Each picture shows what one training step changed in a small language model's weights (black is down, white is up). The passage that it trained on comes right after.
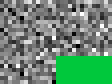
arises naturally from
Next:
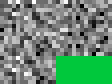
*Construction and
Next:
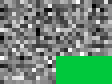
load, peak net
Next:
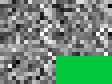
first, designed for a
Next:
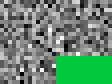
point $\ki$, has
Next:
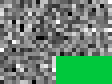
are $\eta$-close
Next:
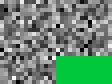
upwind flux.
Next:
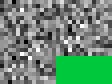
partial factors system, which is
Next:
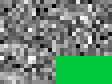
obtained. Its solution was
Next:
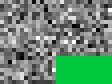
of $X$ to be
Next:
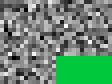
is needed also in the case
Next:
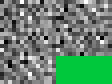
a particular Gaussian random
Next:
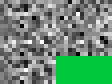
dissemination of ideas
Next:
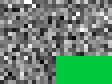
tracial state (as
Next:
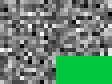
rectangular patch
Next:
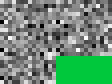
using anonymised
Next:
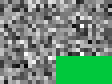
is assigned to
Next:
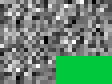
of partitions of
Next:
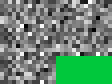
Andrea A.
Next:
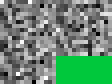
different pathogens,
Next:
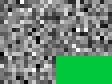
arbitrary $r \geqslant
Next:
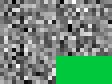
4) Similar to the
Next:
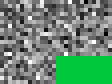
\Bin This fact is
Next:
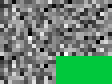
by our proposed approach with
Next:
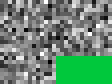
safe conditions are met.
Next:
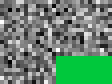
point} is set to the
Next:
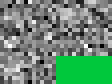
this study. Traps
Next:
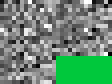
existing one's regarding the
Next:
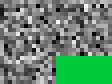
section air is mixed with
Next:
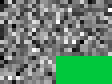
For the proof of the
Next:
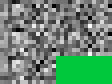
following result by {\bf
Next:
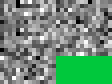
providing optimal conditions, such
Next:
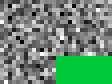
again $\delta$ denotes the
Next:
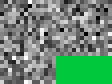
related to the entrance
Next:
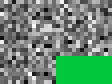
this work is to show that
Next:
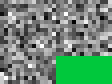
opposing view. -
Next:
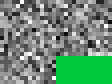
x \neq y$ we
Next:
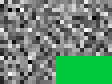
identity. It requires some
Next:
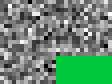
trisect the edge.
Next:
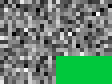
permutation of the set
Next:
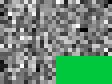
rate of lipid production
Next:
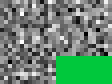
cumbersome technique
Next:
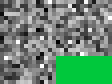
time, total routing
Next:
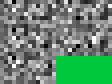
what components must be met for
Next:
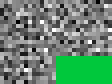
path-based techniques are
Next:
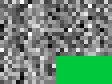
these (aim is to
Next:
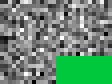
rice varieties
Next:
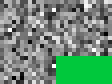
is known to be the
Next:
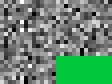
compact modules. 2
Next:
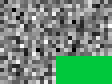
include archaic or
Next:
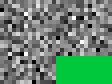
Consider also the function
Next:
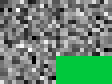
f$ in mathematical
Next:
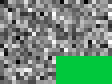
not express the marker
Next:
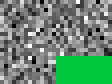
a unit-regular ring
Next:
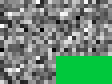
fields of water resources that a
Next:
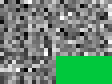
or infinite sums of
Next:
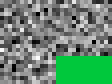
$ * Because $
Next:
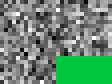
materials. The use of
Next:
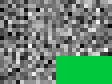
the Markoff numbers which
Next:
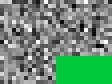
valid, reliable,
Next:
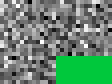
This paper analyzes the
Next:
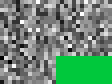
intractable when the
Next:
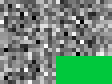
then there exists following relations;
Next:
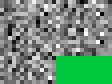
technologists OGS
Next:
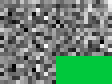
on a Fock space
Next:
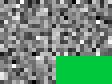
\gamma \cos(\Omega
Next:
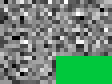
cause unnecessary
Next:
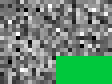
the conventional tablet
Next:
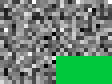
Young diagram from left
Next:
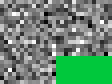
extension program for all participants involved
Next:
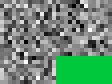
ZV replicates
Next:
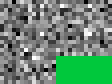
is OK) { if
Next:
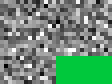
a, \forall h
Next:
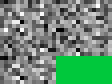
\leq \ldots \leq
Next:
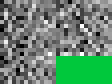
(see for example the
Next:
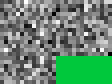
is \textbf{16}
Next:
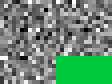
symmetric way, which is in
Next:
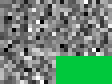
which is smallest with respect
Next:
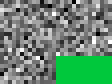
\infty$, the sample
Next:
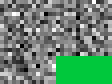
extension of the operator associated with
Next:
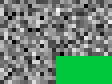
_{\alpha }$ satisfy
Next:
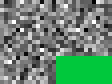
\leftarrow 1 -
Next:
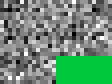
we have evaluated the
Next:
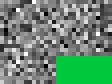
\cdots S4 :
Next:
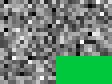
4.} By Claim
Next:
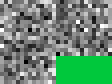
many gaps.
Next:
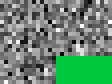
of $F$ in
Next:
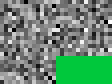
just to name three.
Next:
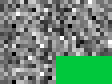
Gender Role
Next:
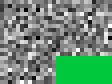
the creative sector;
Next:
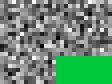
for\, sufficiently\,
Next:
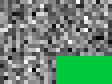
a $\sigma$-finite
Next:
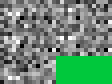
of support provided by the
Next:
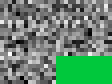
the following standard lemma. It
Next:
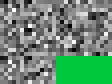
Ukraine of
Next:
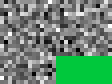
state administration. It is
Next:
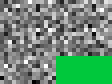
can meet their various needs
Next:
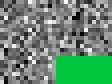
noting that none of
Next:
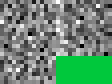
of $\DD$ with
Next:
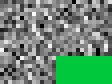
\begin{proof} The
